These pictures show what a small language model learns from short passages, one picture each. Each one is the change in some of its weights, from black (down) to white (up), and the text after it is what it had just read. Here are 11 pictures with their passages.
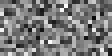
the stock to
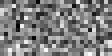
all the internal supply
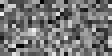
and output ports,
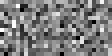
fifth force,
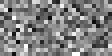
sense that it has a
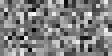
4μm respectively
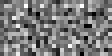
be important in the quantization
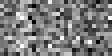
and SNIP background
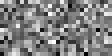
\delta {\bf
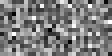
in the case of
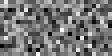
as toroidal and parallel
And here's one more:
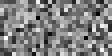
the Galaxy up to
